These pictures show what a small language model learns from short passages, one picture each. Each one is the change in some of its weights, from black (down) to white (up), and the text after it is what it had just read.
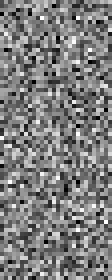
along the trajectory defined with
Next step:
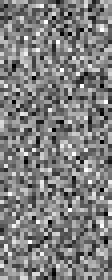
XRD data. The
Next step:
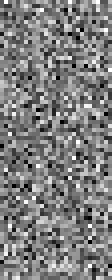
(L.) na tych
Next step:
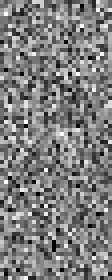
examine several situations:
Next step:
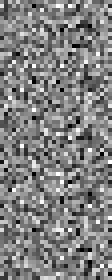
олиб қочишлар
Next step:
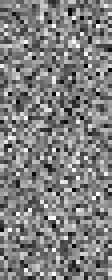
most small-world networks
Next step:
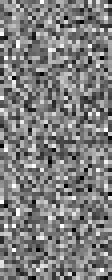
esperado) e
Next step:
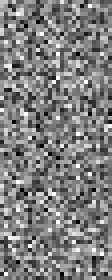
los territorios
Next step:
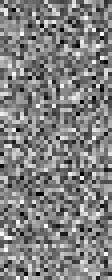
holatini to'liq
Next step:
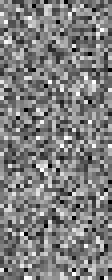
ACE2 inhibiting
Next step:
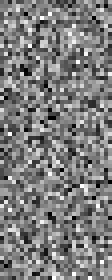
the constraints presented in the
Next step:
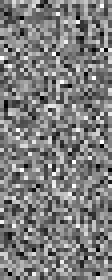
Gelir düzeyi
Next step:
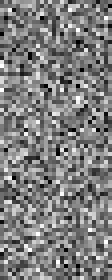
ring (as seen in
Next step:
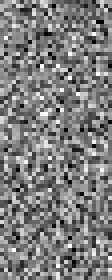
binary merging time
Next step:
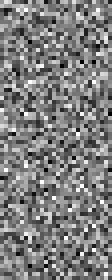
elchilari ham borib
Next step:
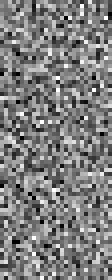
a importância e influência
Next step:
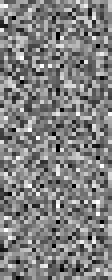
a corpus.
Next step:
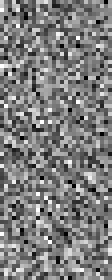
a relatively strong, diffuse
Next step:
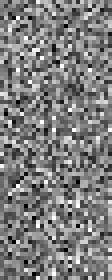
S/N is typically
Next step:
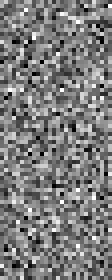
yil 17 iyulda
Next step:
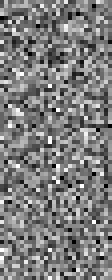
(standard error in
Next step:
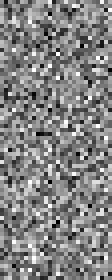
средств, процессов
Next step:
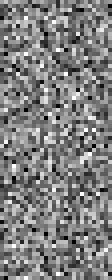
we can associate its
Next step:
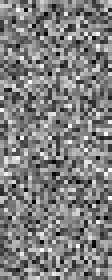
dépassant pas
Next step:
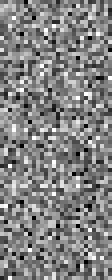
не должно давать
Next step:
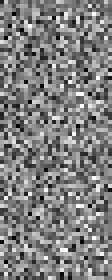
de continuar el estudio
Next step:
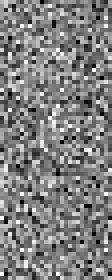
зависимости от
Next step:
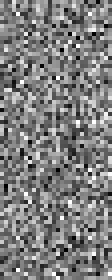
agreement with recent simulation predictions for
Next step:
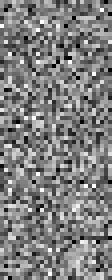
$W$, as in
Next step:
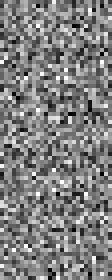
la contribution des employés au
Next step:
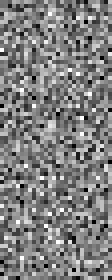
от ее функционального
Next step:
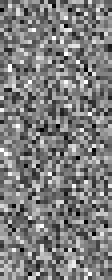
produce the greatest density of
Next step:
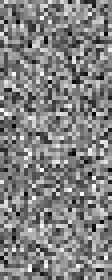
This limitation is more
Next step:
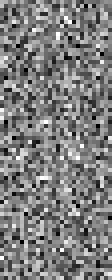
strong component has a velocity consistent
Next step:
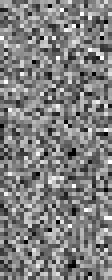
one obtains the following expression
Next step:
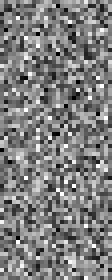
order of weeks and
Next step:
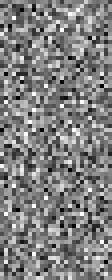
orientadas a la incorporación
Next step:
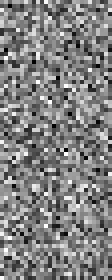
toate acestea,
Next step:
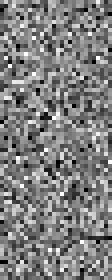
error can arise in the
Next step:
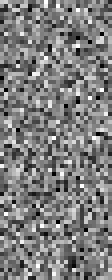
different thermal conditions and strain
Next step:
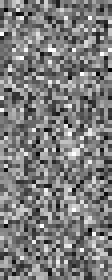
in which one or more
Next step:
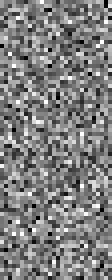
outlined below were
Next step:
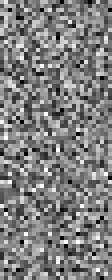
a return to
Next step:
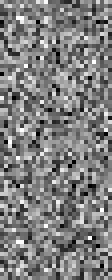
texts are independent of each
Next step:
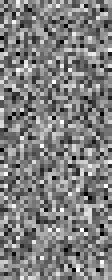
эса уйнинг
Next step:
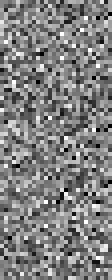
e inclusiva,
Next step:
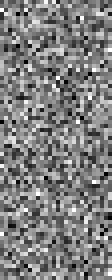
most cited work.
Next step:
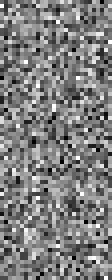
transformations associated with remembering
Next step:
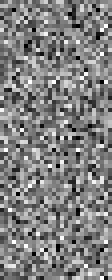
vez mais valoriza
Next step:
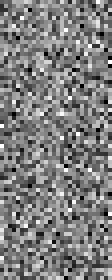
intensity map. {\it
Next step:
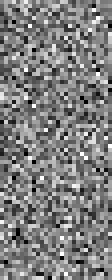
Naar het maximeren
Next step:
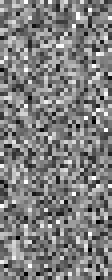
semakin besar
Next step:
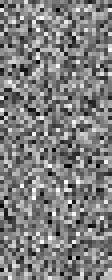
the decay lifetime,
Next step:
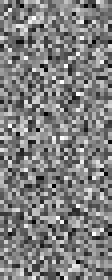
Noise spectral density.
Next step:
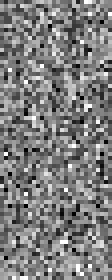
The $c$-axis
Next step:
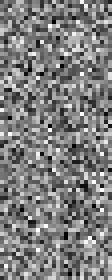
of threshold forces, in
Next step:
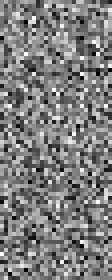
de ingenieros y
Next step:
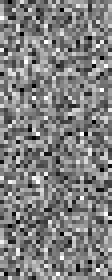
техн. наук.
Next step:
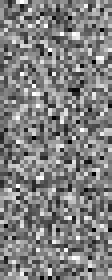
do Bitcoin.
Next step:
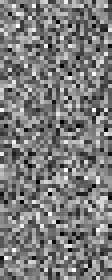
(resident) memory
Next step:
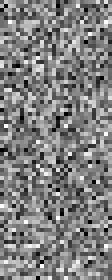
$D$ cannot be
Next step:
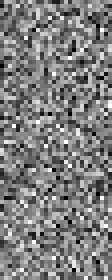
law \begin{equation}
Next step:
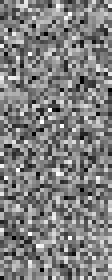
M.; Piri,
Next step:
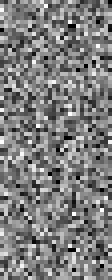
travel through a stellar
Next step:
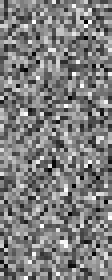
the previous measurement. Phase
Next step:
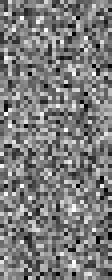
assures that this amino
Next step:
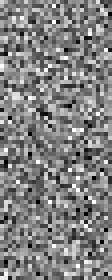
- метод скалывания
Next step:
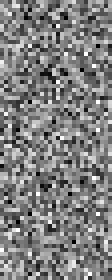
influenced on the observed
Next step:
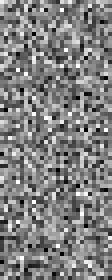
нервную систему
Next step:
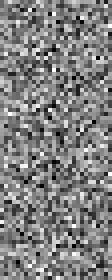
underlie QM,
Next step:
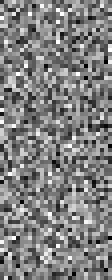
were not working in the
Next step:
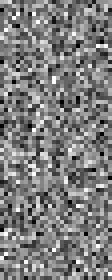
and zero-frequency
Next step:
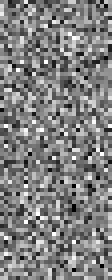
within this emerging trend.
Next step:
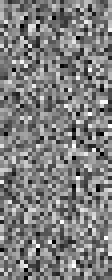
direct optimization of loss. The
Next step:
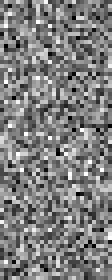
sites topple in
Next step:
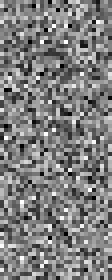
of Sciences, 20A
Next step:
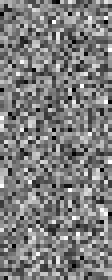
at one loop. In this
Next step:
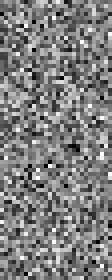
on GaAs hole
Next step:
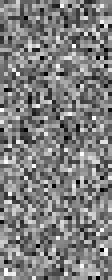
va xotinning bir
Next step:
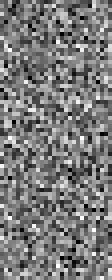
itselt measures global
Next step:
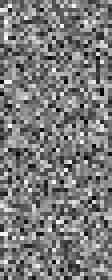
two-parameter model
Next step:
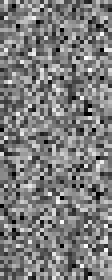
The tensor part causes the
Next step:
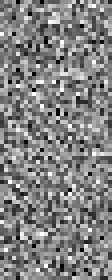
com abordagem tipo
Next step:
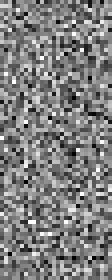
these instabilities is a
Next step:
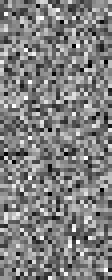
dye. At this
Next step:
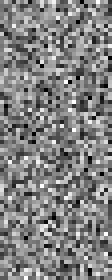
Moment Estimation).
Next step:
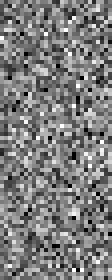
\end{eqnarray} The
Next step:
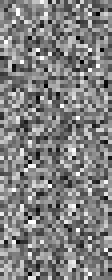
both, the large values of
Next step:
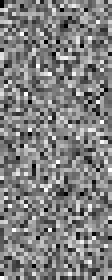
макро- ва
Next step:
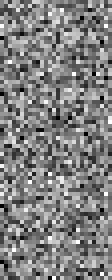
had not evaluated the target
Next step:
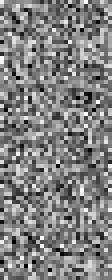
и захтевала
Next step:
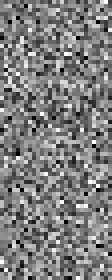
implied different induced charge
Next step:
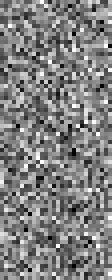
shown in this work. The
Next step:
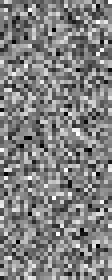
была использована
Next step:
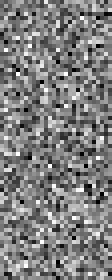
we find in analogy the
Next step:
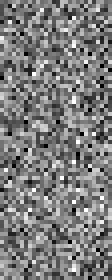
\end{eqnarray*} and
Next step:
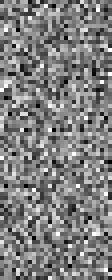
motion. In the present
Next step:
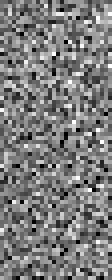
таблицы 6
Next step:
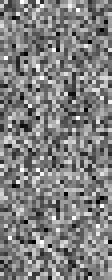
the concept of unity
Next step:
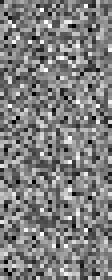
o mantenha
